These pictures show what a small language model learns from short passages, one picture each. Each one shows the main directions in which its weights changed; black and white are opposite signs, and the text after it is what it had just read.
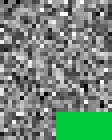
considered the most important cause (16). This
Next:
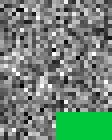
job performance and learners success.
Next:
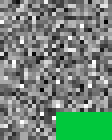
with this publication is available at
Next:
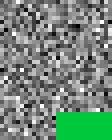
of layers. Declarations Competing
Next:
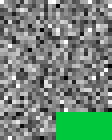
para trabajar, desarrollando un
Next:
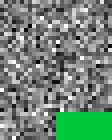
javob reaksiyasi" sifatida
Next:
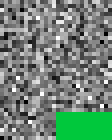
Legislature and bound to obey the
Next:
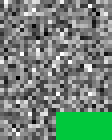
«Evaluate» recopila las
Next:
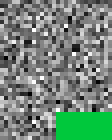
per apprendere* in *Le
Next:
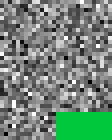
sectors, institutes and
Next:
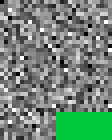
boshqaruv tizimlarida
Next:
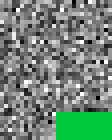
including EC and EOSC 15
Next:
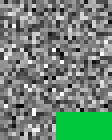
Morality guides our conduct
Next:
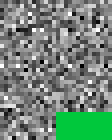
C, López-Romero
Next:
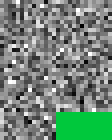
Institute of Pharmacy,
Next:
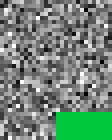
and policymakers on how to curb
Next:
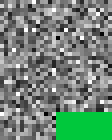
age Third, study respondents identified
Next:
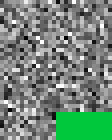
cuptorului este mai
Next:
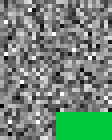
Tadqiqot natijasida
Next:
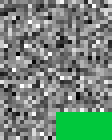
Souza – Jundiaí-SP*
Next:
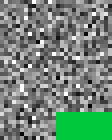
ko`rsatmalar joriy
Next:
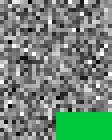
w sferze publicznej w
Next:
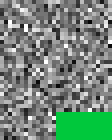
ALFIN, se identificaron en
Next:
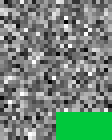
сценариев) Цель
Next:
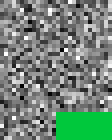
an effective treatment as in any other
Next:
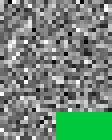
katta o'qituvchi,
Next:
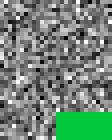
motivasi latihan atlet,
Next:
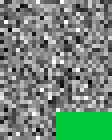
secure MQTT protocol
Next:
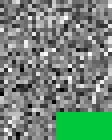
in this study. The region under study were
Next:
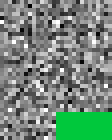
fel, vinovăția
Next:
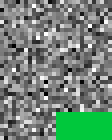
Lisboa Faculdade de
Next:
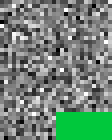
observational study done during January 2018
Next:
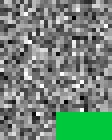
Незважаючи на
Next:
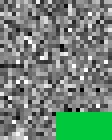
parameters such as scheduling,
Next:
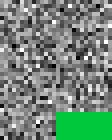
de aprendizagem”. Essa
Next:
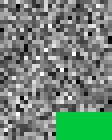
the results. The sizes of the resulting
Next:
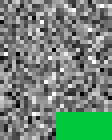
is argued that all teachers should participate
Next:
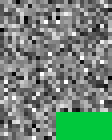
Dhaka, Bangladesh
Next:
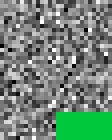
fatigue property and high specific
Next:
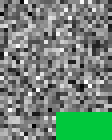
e.g. Turning grass into cash
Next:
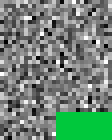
Brawner BM, Menon U,
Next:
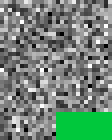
radiossonda atingiu
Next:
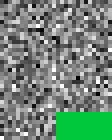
associated with tenant k at time
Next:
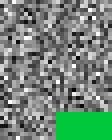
the level of self-esteem among
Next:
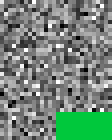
o'tkazilgan tarbiyaviy
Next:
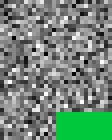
the $\gamma\gamma$ production rate
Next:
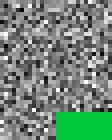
and prioritize it above
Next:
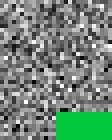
these (e.g. bread,
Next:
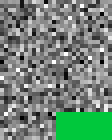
de una editorial determina que informes
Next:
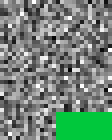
aluminio se colocaba un
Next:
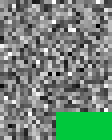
humana a este compuesto proviene
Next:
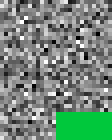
been trying to synthesize new
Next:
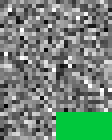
Five sectors of the national economy are
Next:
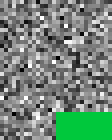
untuk mencapai kemajuan
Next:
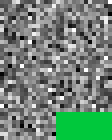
in Europe. Factors Behind
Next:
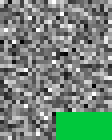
máfias passaram a operar
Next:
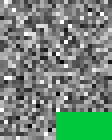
gamma ray telescopes that present
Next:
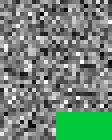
conducted the mathematical analysis for
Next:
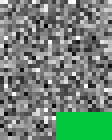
să se reușească
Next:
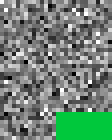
sample collection, performed data analysis, and
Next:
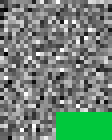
asoslangan holda korxonada
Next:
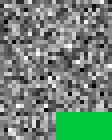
**Methodology:** Ritha V.
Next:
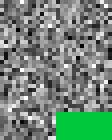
AT NEONATOLOGY
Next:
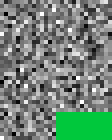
em um contexto complexo. A
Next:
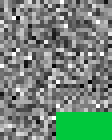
for Visually Challenged
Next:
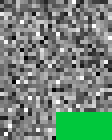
used in the fifth generation (5G)
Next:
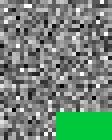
sample remain outside the pores and
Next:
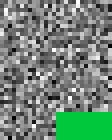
a corporate blog, working on a
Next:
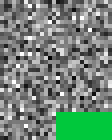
Ahmed Hassan** *Assistant
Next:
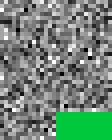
in the diabetic group, thus indicating
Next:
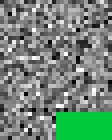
Pan-European Workshop
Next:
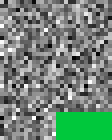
the education debate. The need to
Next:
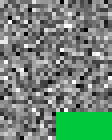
- Agriculture». Ainsi,
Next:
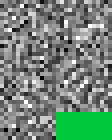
subscribers to social media
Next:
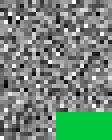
1998, in particolare pp.
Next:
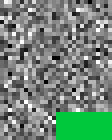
гапни ҳар ким турли
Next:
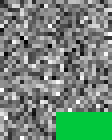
Data curation – SYK; Formal
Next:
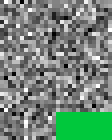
з метою мінімального
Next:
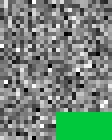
Hayali yatırımcılar,
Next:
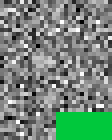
одним вдалим моментом
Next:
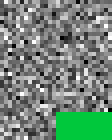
за автокефалію,
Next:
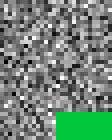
Yakubinsky), has received
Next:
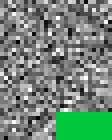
guardar sempre o máximo
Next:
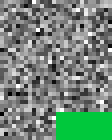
de entrevista. - Cuestiones que el
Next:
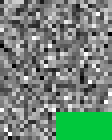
report with some sign of temperature,
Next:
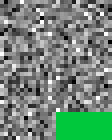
concurso (1937), como veremos no
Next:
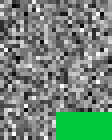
representations. Early works in this direction
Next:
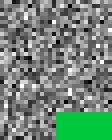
kelgan. [ü > vā]
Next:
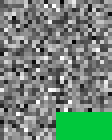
& Roti Chelsea Hasna
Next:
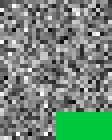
motivation, educational technology.
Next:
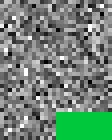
this study seem to be consistent with other research
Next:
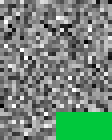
fournir des impulsions visant des
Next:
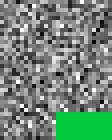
of guidelines. It is for the use
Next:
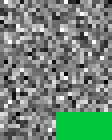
всегда связана с
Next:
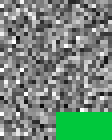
cómo fue llevado a cabo
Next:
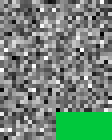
with interpretive Hausa expressions so
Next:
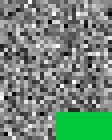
Trinity College Dublin
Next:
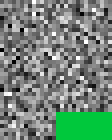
tashkil etish uchun
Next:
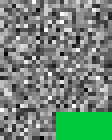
cells (Green arrow) (200
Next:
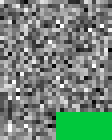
Van belang is in de eerste
